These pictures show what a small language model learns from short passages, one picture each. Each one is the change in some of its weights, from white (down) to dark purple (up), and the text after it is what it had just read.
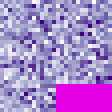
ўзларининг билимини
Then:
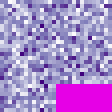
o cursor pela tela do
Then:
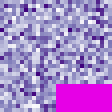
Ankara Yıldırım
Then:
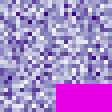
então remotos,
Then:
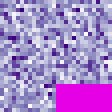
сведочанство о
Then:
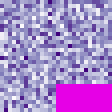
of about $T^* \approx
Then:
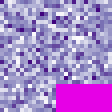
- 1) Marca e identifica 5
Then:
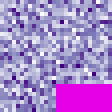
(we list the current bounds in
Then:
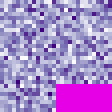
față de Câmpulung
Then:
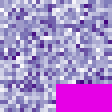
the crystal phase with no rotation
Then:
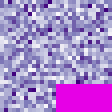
a single source can be modeled as a
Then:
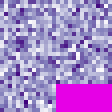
by the fact that the tachocline
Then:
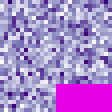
to PHENIX data
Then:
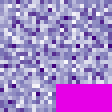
into Ih, Dh,
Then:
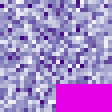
maxsus bilim olishlari
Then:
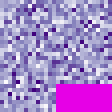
Carlo Simulations},
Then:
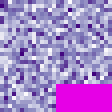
estimating the CUD hazard
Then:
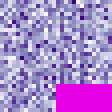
cantata para narrador
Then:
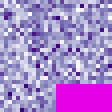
em geral. Eles
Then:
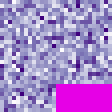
юных спортсменов
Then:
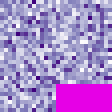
subjetivos envolvidos no
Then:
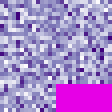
intrínsecas a cada
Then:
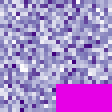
represent an exciting alternative to
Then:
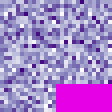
Grassmann variables
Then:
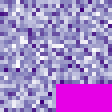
mudofa tizimlari
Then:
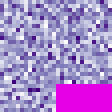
são os visitantes mais frequentes
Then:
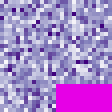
Repositório de
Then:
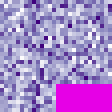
contraste, avanços na
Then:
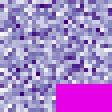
models. For example, the above
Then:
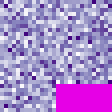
of A. In the main function, an
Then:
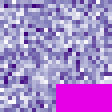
reliable results of the work
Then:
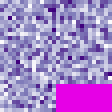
\caption{Particle distribution functions at
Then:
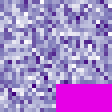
Não foram constatadas
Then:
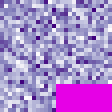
desenhava bem e que
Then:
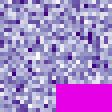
национальный парк
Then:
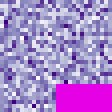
bag of Deutschmarks
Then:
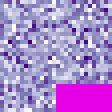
in details these various processes goes
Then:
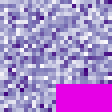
medium which supplies an analog
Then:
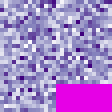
RO'YXATI 1.
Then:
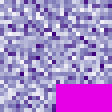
above, heuristically chosen,
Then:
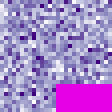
for high specificity (Fig.
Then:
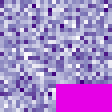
виконанні покладених
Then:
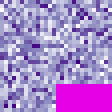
of the fittest individuals
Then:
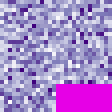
a strong amplification takes place
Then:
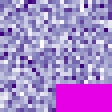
small. Similar studies for other
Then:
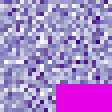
volontà, spesso
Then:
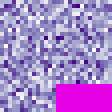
araçlardan ziyade
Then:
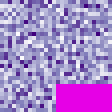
against the prediction of quantum mechanics
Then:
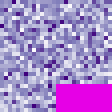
been curated by the experts. In
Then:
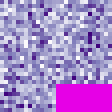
frequencies will not be populated.
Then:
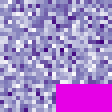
Agency. % The incident
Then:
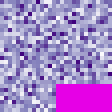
also introduce a two-dimensional
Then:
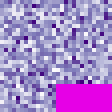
parts that are too low
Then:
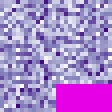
1 Il testo è
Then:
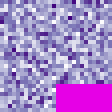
18a and b). For these both
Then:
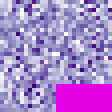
Bakteri yang menyerang
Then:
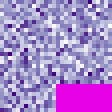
este folosit pentru
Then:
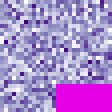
de gestión dentro de
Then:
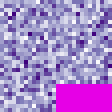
representando um conjunto de
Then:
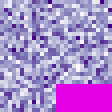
o que fazer, para que o
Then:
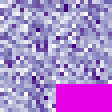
қилиши шарт.
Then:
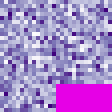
Tuschen & Willem van
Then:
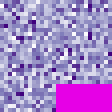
здатна захистити
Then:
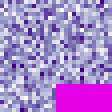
a nanocrystalline
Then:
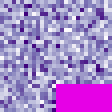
Bei älteren
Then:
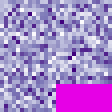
over 10 samples by in-situ
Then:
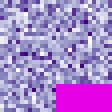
all parametric statistical models, we
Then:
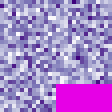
investitsiyali korxonalar
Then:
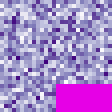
we can also observe for this same
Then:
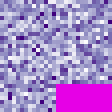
desafíos". En:
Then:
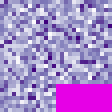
deve ser orientado por uma
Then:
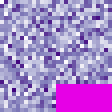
the load voltage to model power
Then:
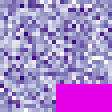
lengths between the $\nu=6$
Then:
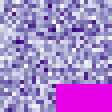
Online kabi autentik
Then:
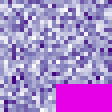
in context relevant to the
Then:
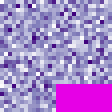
ko‘nikmalar; -
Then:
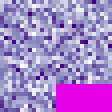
ob auch die Pädagogik
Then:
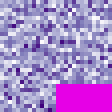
crée tout un univers
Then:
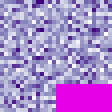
the dimensionality of the system, it is
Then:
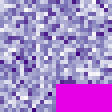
mijozlarga shaxsiy
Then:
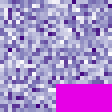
Temp'era dal principio
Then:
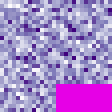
jamur yang termasuk ke
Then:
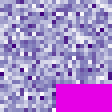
com fins medicinais para o
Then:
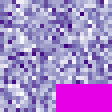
total da ilha Renaud é
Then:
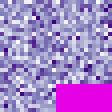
Kumar Manish, T.
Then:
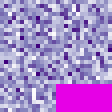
\textit{Mon. Not.
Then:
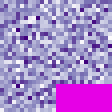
and breakdown, as shown in
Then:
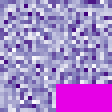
Nevertheless, the two regions
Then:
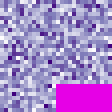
respect to the true labels}
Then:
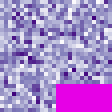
seeking for static maps with
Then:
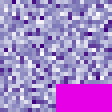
indicated that method chaining is
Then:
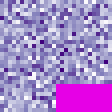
los fotógrafos que
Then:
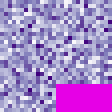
asosida bu muammolarni hal
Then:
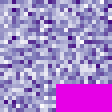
circular orbit around the star, but
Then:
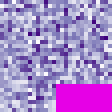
MES (Latvia);
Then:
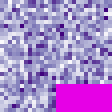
points are contingent on the frequency of
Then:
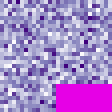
done to keep the errors on
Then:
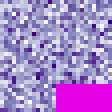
faster trigger signals and
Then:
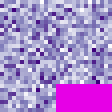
país. Recuperado
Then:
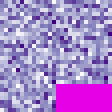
extended to H.~Falcke
